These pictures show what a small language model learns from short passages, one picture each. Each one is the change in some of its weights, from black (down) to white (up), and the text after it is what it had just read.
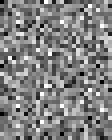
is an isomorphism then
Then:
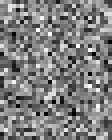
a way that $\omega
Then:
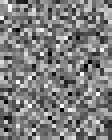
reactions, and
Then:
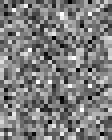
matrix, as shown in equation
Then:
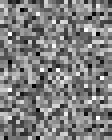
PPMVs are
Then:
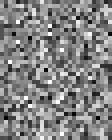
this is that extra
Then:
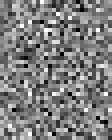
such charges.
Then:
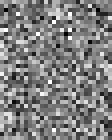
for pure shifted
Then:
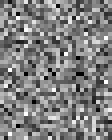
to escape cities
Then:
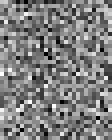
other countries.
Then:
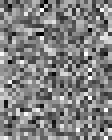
Section B: Infection
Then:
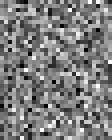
the probability of a
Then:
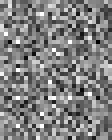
for assisting with
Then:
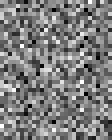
of permutations of
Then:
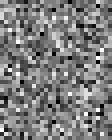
of materials and
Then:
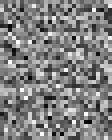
affects the
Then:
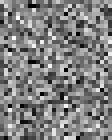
\delta_s) ,
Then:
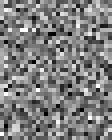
to model business
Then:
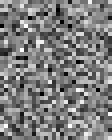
the steady state value
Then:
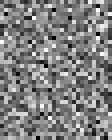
where the introduction of
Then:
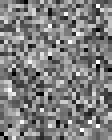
the algorithm for various
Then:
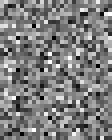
we have fabricated
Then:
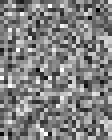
$F$ such that
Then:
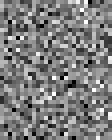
given a self-energy
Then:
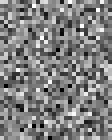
for small geodesic
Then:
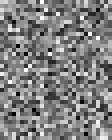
ill patients at
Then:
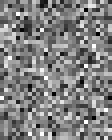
perception of the
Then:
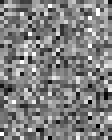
P_X$ such that
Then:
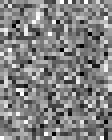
one (suitable)
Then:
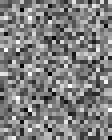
by their (ex)
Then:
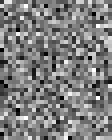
singular point having its
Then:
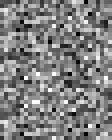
the capabilities of
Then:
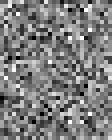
underlying strings are
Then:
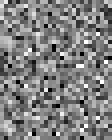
techniques to
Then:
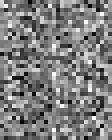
fours banking
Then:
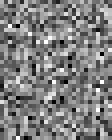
We estimate $\omega$
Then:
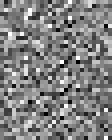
a second moment.
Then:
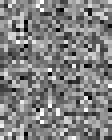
a subgroup of
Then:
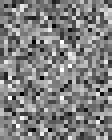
equation in $f$.
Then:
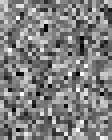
2.1 Research
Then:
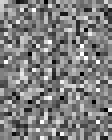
present two classes of
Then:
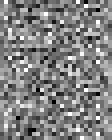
Explicit context
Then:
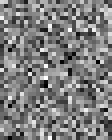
for the same number of
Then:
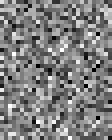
are available.
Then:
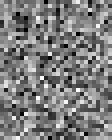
the blue region
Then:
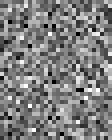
simplicity, we have
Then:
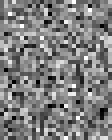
if one wants to
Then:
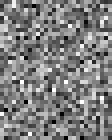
separate in an
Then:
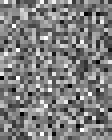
expected that the
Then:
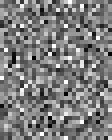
peaks at the
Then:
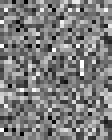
on and refine their
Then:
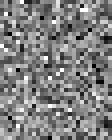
and D.~E.
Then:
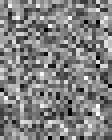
layer of finite
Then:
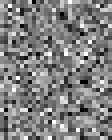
defined as in the examples
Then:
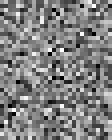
(PDR) and
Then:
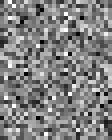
a time-exponential
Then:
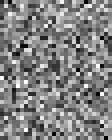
, & \lambda\in
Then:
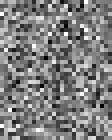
traditional teaching
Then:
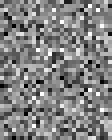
is another type of
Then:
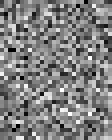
in accordance with
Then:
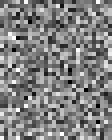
conflicting contributions
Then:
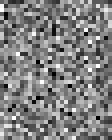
problems in the context
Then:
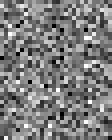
These properties make
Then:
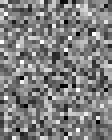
Holder exponent
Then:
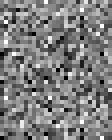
\end{equation} for
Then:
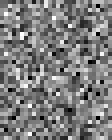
formulas, we can also
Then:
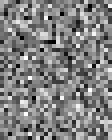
example, we modify
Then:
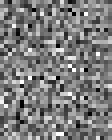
Challenges and
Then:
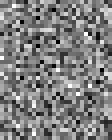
in training,
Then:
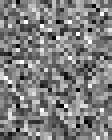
C of the colloid
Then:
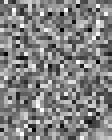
the EU to become
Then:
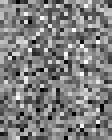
ejected material
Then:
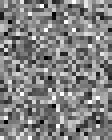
x)$ for nonzero
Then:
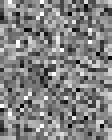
The birthplace
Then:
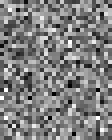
a similar pattern of
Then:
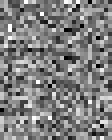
hydroxide solution
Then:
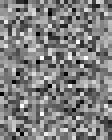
the assessment of
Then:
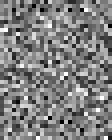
very recently introduced
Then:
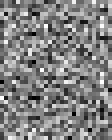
\right] \nonumber \\
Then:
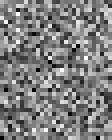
we will prove the following
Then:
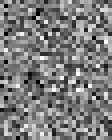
space-time where the
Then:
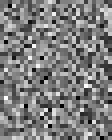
where \begin{equation}
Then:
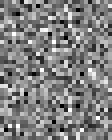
sharp and equality
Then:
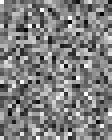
the familiar
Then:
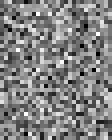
be certain about
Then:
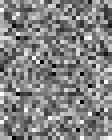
tool and to identify
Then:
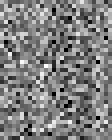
error bound of a
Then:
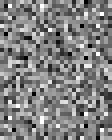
the tanks for
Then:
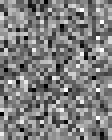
generative adversarial
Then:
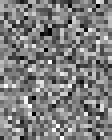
directions related to
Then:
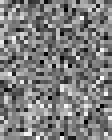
process, the datasets
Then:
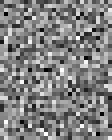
where $g(x)$
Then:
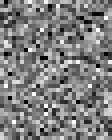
trees to exist in
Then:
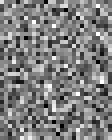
generator $G$.
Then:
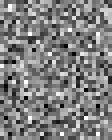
confined on the surface
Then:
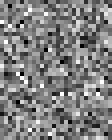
The DLG showed
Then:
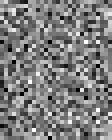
activities which are
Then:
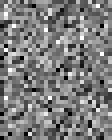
\end{eqnarray} or
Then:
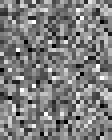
contour integral gives
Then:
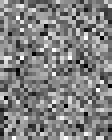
2: Total number
